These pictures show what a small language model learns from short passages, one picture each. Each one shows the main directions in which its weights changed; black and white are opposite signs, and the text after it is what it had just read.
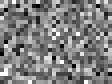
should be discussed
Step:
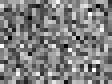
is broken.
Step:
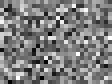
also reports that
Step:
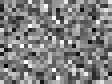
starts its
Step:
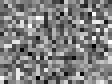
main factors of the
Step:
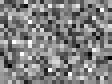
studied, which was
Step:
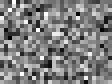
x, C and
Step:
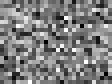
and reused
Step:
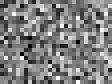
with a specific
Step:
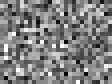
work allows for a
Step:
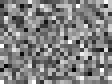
the help of her
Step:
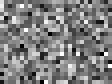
the physical correspondence
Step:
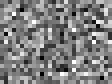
between these two
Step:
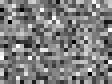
possibility to
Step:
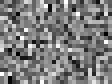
1. The
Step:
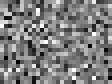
significant relationship between
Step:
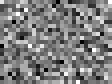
interpretation of
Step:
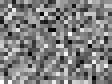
that in contrast to
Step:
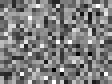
is characterized by
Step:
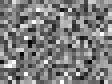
environmental modes, which
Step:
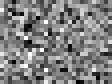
more frequently due
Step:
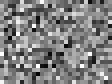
current situation, from
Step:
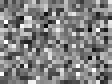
reflects the
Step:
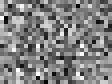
the practice of
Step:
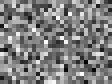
we introduced the metric
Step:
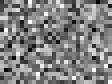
from dilute
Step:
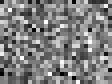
system to a
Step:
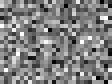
various loading
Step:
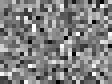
prediction model I
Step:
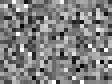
of BECAA
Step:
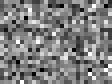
kW - o
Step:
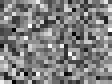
the pulse
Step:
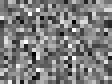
cavity modes
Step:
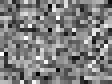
standard LL
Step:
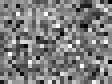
pandemic in
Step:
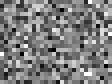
components such as
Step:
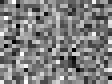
significantly higher Mg
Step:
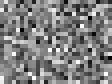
opacities significantly
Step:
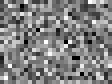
process, the
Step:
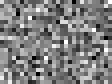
along $x$
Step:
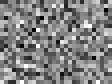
2 g or more
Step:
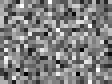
not depend explicitly
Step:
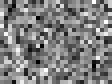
In fact fundamentalists
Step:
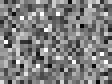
days when
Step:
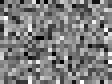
This second experiment was
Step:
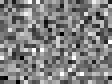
to the RF
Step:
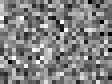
market order has the
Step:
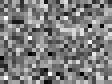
In addition, the
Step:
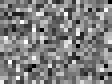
corruption and
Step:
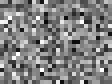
types of electrons
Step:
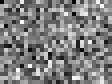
Sports of
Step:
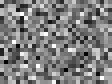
and reliable.
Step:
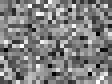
required to produce
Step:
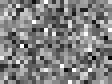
between $K$
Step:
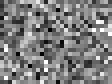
the budget
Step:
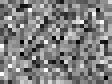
of nodes,
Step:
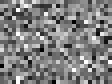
and deviates from
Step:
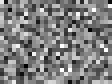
necessary skills for the
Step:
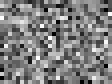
a longer
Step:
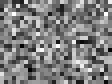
will ensure that the
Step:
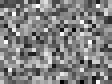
has been done on
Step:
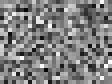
fundamental mechanism driving
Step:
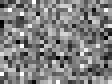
access content at their
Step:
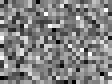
transpiler to
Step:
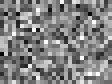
If Y,
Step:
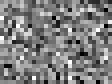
still many students
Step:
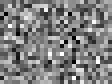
there are also
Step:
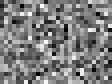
the description and assessment
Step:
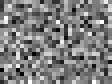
the right hand side
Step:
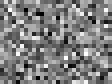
more knowledgeable about
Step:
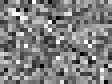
isolated since one
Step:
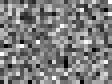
phonon at
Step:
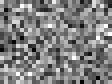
calculate this
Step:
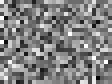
other tasks
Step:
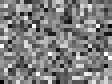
variations in
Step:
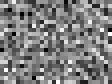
attention mechanism and
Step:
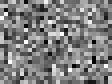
as intended,
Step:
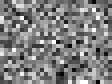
that pass through
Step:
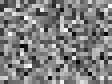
created with energies
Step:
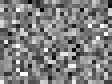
date to see
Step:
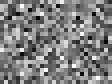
of individuals who
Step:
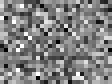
the choice of
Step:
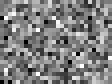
limitations in the
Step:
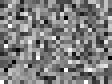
sectors in the
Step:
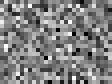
not include any bias
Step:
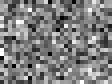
school teachers do
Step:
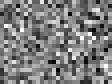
ordered according
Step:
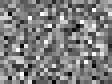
Uniform density over
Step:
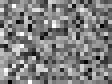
its typical value
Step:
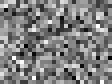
with image resolution
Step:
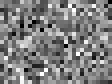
radius, for the
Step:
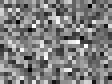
Mayans and
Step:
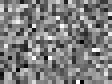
an exponential
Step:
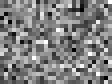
sale and
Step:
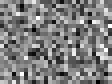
intersection of communication
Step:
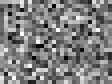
board of management
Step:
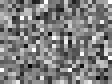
$x$ and
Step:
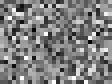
of social dimension and
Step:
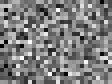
as a function of
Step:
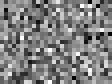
function is the effective
